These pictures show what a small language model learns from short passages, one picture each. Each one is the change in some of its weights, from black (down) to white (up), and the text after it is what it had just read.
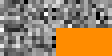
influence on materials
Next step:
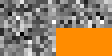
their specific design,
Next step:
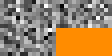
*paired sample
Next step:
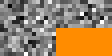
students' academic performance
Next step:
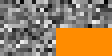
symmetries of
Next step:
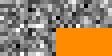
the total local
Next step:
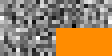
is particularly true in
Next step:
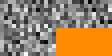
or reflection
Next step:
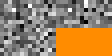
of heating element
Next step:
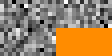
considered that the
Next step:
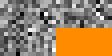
is measured on
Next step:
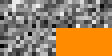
are lighter
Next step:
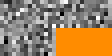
slope in the
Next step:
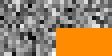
the collision
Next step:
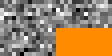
escritor e
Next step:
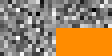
investigation of quantitative
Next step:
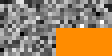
and the technologies used
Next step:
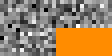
state from Earth
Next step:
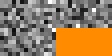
bir shahar
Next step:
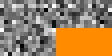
using Radon
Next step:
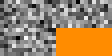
devoid of
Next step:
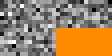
- Ayrim
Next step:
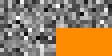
femeninas en
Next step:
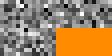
DE MINAS
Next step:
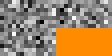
film, the
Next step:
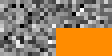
mi grupo,
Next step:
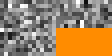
starts with a
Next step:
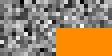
lead of the
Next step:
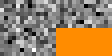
as a combination of
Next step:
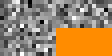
was noted, the
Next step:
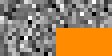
decoding facial
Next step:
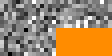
yet opened
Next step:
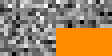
OIML R
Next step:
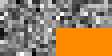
e identificar
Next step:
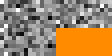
while all remaining
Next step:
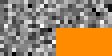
and v are
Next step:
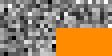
particle in a box
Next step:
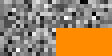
beams to which
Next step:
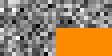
et al., in
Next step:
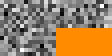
in different settings
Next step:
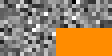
elements enable users
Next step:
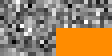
the bound. The
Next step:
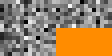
seba I
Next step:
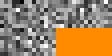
mol) of
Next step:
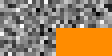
and control group.
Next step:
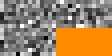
PIC models.
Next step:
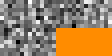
is expected to reach
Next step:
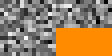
owing to
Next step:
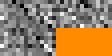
have indicated that
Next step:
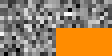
oshirish uchun asos
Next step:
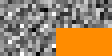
equation. In the
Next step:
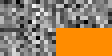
секции и
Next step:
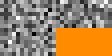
other authors, they
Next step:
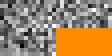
treatment requires a
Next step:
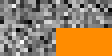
without distress*.
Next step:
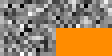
the practical integration of
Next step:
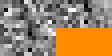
Finally, all of
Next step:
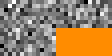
the Western
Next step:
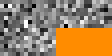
giant with
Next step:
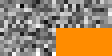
for the differences seen
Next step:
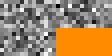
of FTFT
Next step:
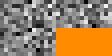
verstehen und
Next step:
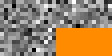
(0) allowed
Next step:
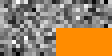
i \text{
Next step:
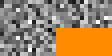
intervention should be
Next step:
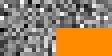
cognitive science is
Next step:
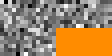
sides have
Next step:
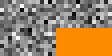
Fig. 3 shows
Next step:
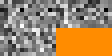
2 hours, after
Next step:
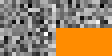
in this work would
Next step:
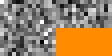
on simulated
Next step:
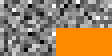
patient variables as
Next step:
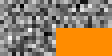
be carried out by
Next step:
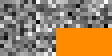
description of soft
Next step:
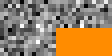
with two separate
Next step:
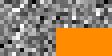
mechanics. In
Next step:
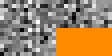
Directions along
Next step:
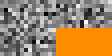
GSI –
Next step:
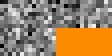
the students'
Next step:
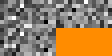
suggesting a focus
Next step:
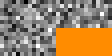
rivojlantirish sohasida
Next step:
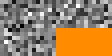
modo contingente
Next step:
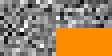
with improved patient
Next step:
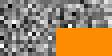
not need to meet
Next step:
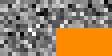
bond scission and
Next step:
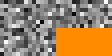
$\sigma$ of
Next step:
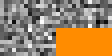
car elle est
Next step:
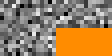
insufficient for
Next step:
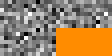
evidente que,
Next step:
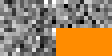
constraint sequence using the
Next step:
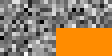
associated---at the
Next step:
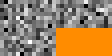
were taken as
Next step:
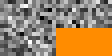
siphons back
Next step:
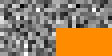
– қора
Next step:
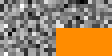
about STEAM
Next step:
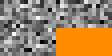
tracks combining
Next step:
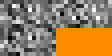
в этом
